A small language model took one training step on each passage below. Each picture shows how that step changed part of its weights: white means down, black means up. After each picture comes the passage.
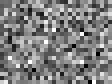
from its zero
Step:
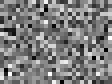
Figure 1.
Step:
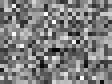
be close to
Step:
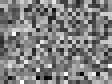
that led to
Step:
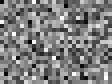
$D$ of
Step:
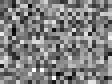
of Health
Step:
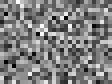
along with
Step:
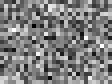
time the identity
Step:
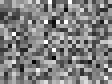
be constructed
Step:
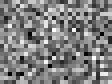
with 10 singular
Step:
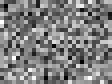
dependence of the
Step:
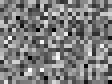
parameters such as
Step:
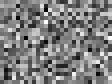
randomness in the
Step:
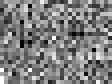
are presented.
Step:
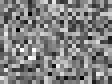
creation of
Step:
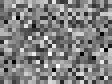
following corollary.
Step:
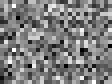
prove it as
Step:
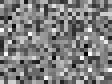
The standard
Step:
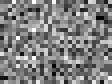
using the interval
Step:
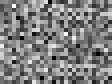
used to work
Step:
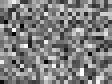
this metric,
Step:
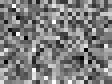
3) that relations
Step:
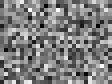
the global
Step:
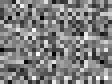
of the first and
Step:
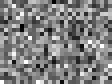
we obtain the following
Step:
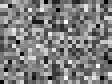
there is no significant
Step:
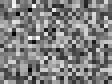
potential and
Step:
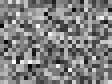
gesture of
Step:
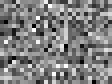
conclude the
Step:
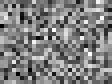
a subgroup
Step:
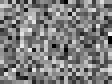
--- option
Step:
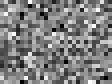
is a modular
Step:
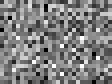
By taking
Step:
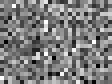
formula regarding
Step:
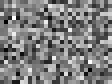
paper we consider the
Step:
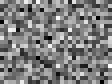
Hz, or
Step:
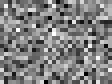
outline} Let
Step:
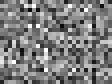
system is at the
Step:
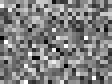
is effective because
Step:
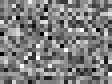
estimated by the
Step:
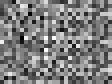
of states,
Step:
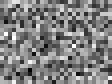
the roles and
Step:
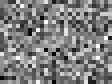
of the polynomial space
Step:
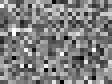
is that for all
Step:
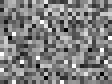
may help
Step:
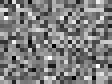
a sequence of
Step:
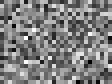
The positive and
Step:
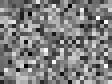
& Timo
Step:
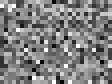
is of order
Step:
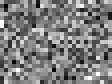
dependence structure is
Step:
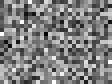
Using Lemma
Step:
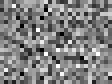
related to the
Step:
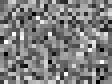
its surrounding
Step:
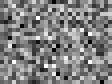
we shall be
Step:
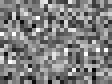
system play
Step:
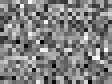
with the same results
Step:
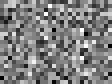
it seems
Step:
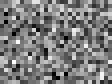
next results are
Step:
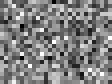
we obtain a
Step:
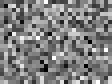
was used to test
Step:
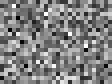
set}) if
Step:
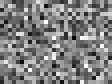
can be identified
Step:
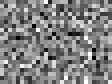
were proved
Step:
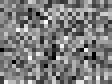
through the matrix;
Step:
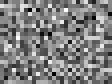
a transmission
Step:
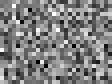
structure. But
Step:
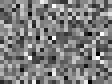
in the outer
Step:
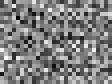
obvious. Proposition
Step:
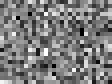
groups; one group
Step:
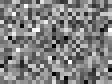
and references
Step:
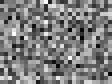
developed in this
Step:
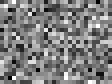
become the one
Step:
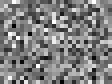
has period 5
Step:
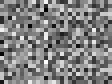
Figure 2.
